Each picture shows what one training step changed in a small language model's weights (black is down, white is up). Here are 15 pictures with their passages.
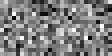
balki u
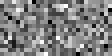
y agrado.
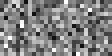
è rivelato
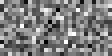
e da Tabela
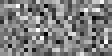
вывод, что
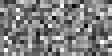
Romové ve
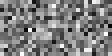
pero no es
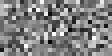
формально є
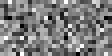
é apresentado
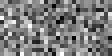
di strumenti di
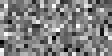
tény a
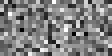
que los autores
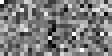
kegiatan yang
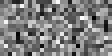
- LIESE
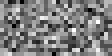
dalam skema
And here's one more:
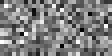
Paulista e
